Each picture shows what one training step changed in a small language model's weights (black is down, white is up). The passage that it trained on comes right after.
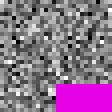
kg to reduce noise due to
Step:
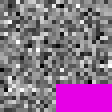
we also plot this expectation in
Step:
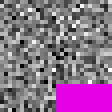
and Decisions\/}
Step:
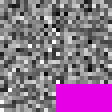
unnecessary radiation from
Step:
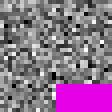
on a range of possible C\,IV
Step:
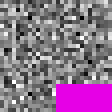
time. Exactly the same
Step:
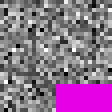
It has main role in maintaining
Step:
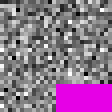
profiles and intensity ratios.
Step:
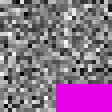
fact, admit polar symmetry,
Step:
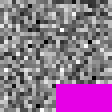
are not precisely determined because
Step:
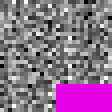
light quark densities and quark
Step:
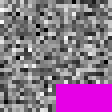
are many possibilities, and
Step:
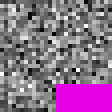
times from 0.1 s to
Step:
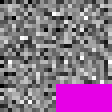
of Physics, University of
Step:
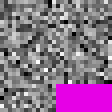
the pendulum analogy.
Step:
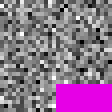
trochlea (up to the
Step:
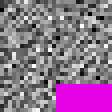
the providers' side, and of
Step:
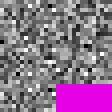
by comparison with string
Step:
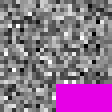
significantly explains variation in
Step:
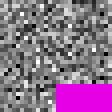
these variables on profitability,
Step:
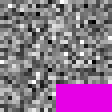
a range of indexes ranging
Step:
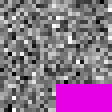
signalises that the conditions under which
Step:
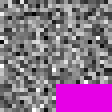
units, in terms of both size and
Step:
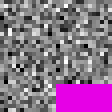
cutoff-dependent part was
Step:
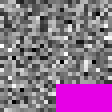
that are operated primarily by
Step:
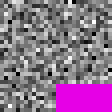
with the pandemic caused
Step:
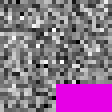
considered as a complement to conventional
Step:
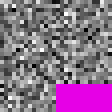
Geneva on March
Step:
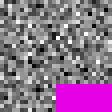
[21]. Another study in the
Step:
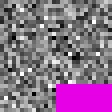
the non-spreading
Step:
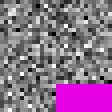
using global datasets on
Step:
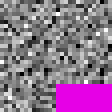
zero elements (see,
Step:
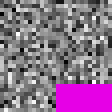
created or registered.
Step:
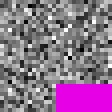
the challenges that arise in
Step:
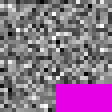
other scheduling performances. The
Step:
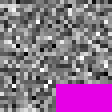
our appreciation but also
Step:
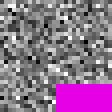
experimental data to use in our final
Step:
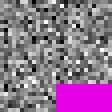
oven for 24 hours at
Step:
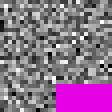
demand for the EOS calculated
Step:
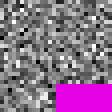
in selecting the five
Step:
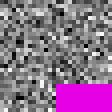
is much larger than Te
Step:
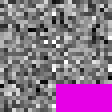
as can be expected within the
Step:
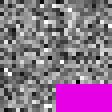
education intervention in
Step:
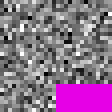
dA + \int_V S
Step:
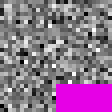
of the inferred high velocities,
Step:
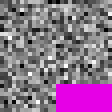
of will and understanding.
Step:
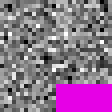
m_z \rangle$ may be an
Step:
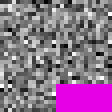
could be introduced for a
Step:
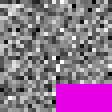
used to handle the set of
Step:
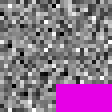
an open environment that fosters
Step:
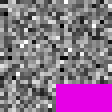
is very close to the spectrum of
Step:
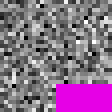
cases it was low-impact
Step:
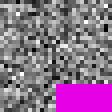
are derived. Finally, it
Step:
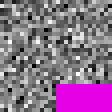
recent experiment \cite{37}
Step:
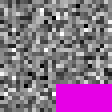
$\tanh^{-1}$ functions in
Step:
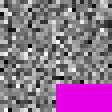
E asteroid types. We
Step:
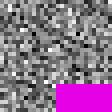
energies slightly larger than
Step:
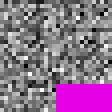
students learn mathematics,
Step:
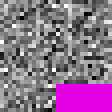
finite sized particles; the small
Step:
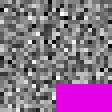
Aparicio, Nuria
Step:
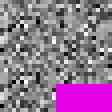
terms of derivatives of the
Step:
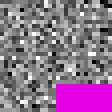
The proposed directional model was
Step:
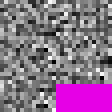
spend for upgrading is
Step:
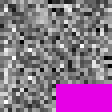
dataset targeting
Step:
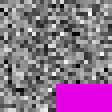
expression on the r.h.s
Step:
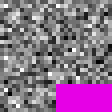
a case, the network represents a function
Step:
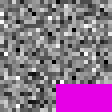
from established
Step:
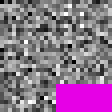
of complex systems, ranging from
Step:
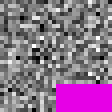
such UAV-based systems will be
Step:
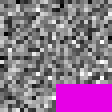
families to transmit assets
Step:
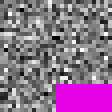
Receiver Operating
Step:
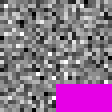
say two observers A and
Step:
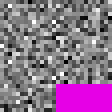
$R$. Taken at the
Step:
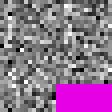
service life and a
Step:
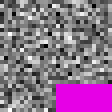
both bipartite and
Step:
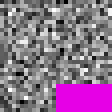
year frequency of occurrence of
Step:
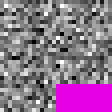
server. It provides an
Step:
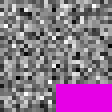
Leader Inspired
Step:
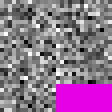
α by requiring that the
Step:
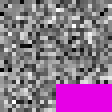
gateways joining a
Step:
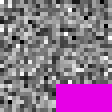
particle spectra along the
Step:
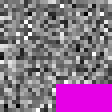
complicated (and uncertain)
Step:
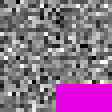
simple and well defined, we take
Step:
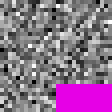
thing to notice is that
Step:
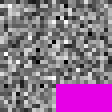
have been using digital learning
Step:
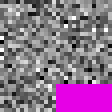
are linearly dependent. A
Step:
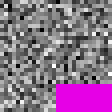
objective image quality metrics
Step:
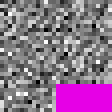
European Commission's
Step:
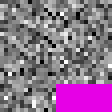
at random has degree
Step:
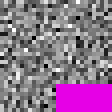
Better connect**
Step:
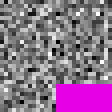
egg white protein
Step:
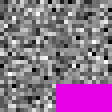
campaign. For the
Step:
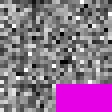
very large number. An estimation of
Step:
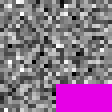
be made freely available for
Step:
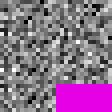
modules yields the best
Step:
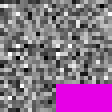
conclusion, we observed strongly
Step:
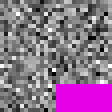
a useful bound at short
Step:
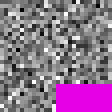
The majority of respondents
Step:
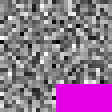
by 15.23% relative to
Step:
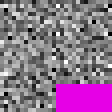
method used in our benchmark
